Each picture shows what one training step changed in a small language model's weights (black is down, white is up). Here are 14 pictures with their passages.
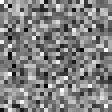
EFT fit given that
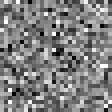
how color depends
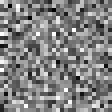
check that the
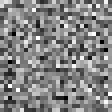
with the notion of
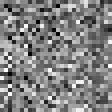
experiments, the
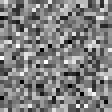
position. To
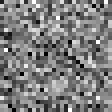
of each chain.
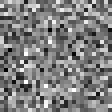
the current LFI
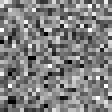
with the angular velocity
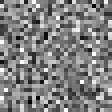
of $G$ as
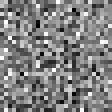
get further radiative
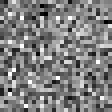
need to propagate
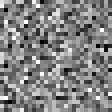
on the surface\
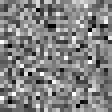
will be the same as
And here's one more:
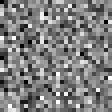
hallmark of
